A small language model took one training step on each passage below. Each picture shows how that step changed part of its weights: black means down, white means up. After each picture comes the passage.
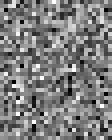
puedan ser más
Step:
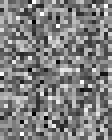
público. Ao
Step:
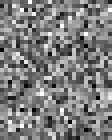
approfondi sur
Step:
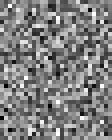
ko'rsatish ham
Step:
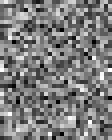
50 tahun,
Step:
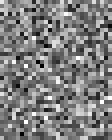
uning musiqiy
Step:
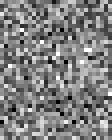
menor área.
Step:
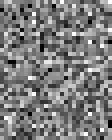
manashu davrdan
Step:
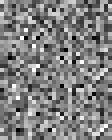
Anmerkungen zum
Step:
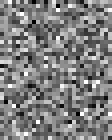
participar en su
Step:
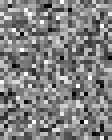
de manera directa
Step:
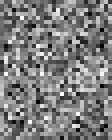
med makt att
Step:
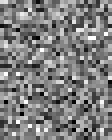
3 estudios);
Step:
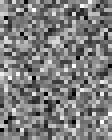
fois, autant
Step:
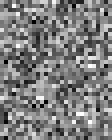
Os estudos de
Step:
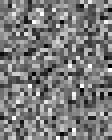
modification are
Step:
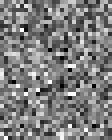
riscului de
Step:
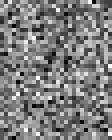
зайнятості та
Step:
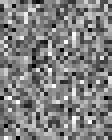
материалами и
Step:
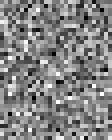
з усталеною
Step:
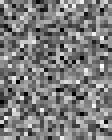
... All profits
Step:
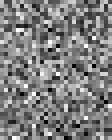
să apeleze
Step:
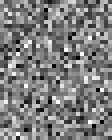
sexual, and
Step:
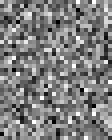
culture and organization
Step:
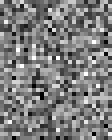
vreme erau
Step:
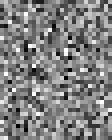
полного перехода
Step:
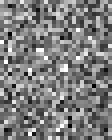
Modernidade nas
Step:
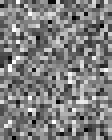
constitue le
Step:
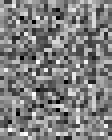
grupuri de
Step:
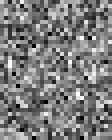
by us, we
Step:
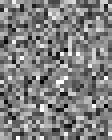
in the Roman
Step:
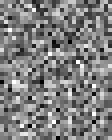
qay tarzda
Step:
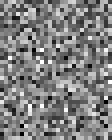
socialmente situadas.
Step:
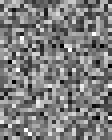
international ; -
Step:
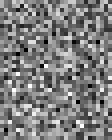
classique : la
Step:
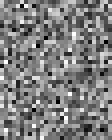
dat hieraan
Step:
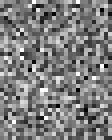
een lager
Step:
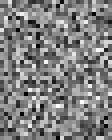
sem gerðar
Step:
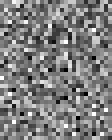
que la Fm.
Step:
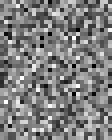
algunas de estas
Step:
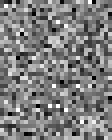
mes de junio
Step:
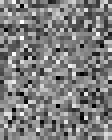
de donner une
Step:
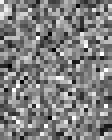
Handlung das
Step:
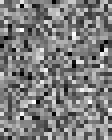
tala hám
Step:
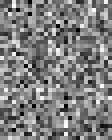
Jobs azt
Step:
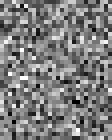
actual de la
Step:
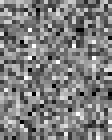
C'est ainsi
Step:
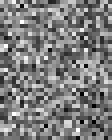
de ellos con
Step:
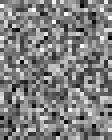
mai cu seamă
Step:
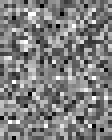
with cervical
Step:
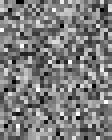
kasus seperti
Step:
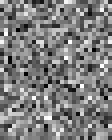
ist, falls ein
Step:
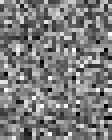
anos posteriores
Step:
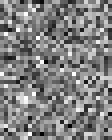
свой счет
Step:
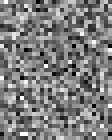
6 meses de
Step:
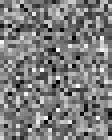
adaptar seus
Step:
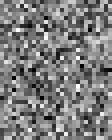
journals of
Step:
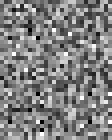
positivas são
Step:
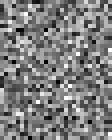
в связи с
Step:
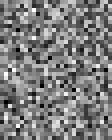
una más al competir
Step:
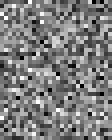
va asoslash);
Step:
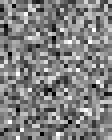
доступу до
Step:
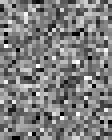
к судебной
